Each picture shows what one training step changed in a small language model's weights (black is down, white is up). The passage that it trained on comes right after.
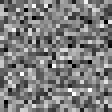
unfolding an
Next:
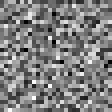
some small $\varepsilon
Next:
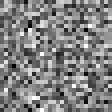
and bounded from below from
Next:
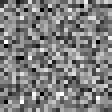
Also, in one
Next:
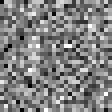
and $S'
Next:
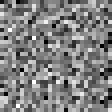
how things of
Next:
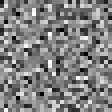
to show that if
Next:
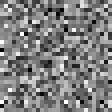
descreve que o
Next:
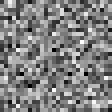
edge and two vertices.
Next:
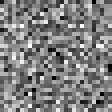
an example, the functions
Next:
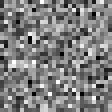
Foundation of
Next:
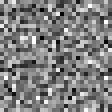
Recall moreover that
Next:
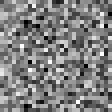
be the exact functor
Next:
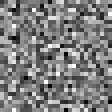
not satisfy the maximal
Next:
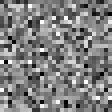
timelike and the
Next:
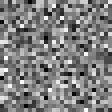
deserves special
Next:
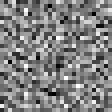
alusiones en
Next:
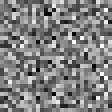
refuerza con
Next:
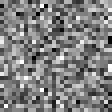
the fractional
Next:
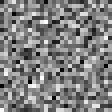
for every $k
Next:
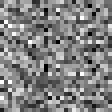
particular situation where the
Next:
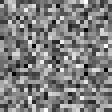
of linear functionals
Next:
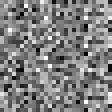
with the stationary
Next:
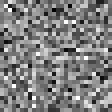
informando que
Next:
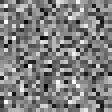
In other words, for
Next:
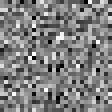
ularda aks
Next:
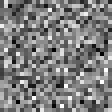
только от
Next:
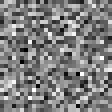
for full discretization
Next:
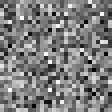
is bounded. Let \
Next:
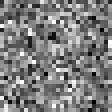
в процессе
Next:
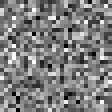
we explain the
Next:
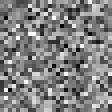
Dubins path in
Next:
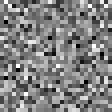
tek atlıq
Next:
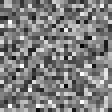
подходы в
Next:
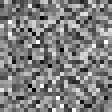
начиная с
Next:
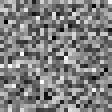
diffraction by a
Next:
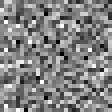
following base blocks by
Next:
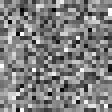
the sequel, satisfy
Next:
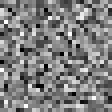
applying the proposed
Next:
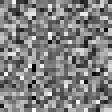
that can be represented
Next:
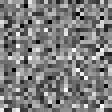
\in \mathbb
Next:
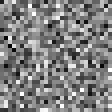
on $I$
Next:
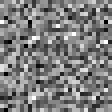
noisy case with
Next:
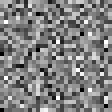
\beta$ and
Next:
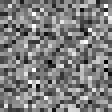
/ Paul
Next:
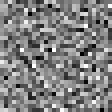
la loi de
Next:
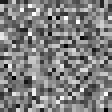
lies in $ E
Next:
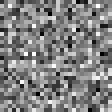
modulus of
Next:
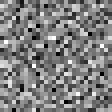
febrero de
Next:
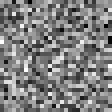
the importance of the
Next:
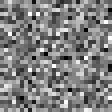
The number of all normal
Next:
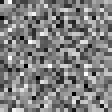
and manifolds with
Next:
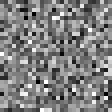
$V$ was simple
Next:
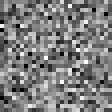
of Fourier
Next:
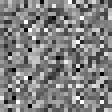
\le \n
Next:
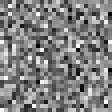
$\mu$ denote the
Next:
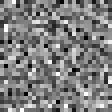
an ``ancestor''
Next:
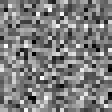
the knotting probability
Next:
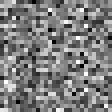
positive even integer, and
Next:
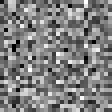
of any length
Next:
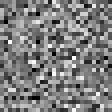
1. Formato
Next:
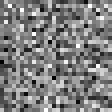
Thus a positive solution of
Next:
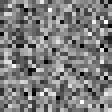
des öffentlich
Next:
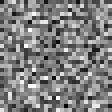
for each $f
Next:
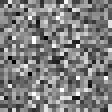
this PDE with the
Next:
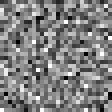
to compute the degree
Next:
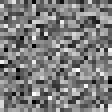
a Cauchy
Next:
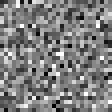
physical events.
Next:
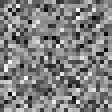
der gleichen
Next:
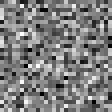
reveals the main
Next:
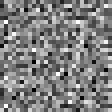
Since they are often
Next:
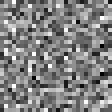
depending only on
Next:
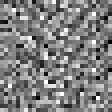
na medida em
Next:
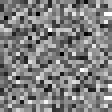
Madrid -
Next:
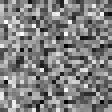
discusses the value
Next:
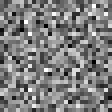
in English,
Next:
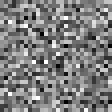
servants as a
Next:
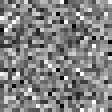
для куртины
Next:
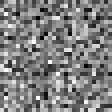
some cases one can say
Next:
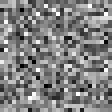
right hand side, because
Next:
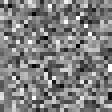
the assembled
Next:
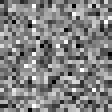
out of framed
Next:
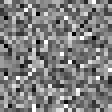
LM Serial
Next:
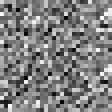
: registro dos
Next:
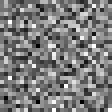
«Вы и
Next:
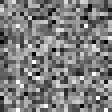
is a solution for
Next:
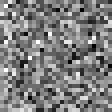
el país contando
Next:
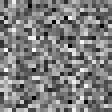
two bilinear
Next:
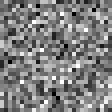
V Другие
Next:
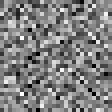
святого) та
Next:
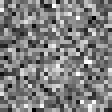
и др.
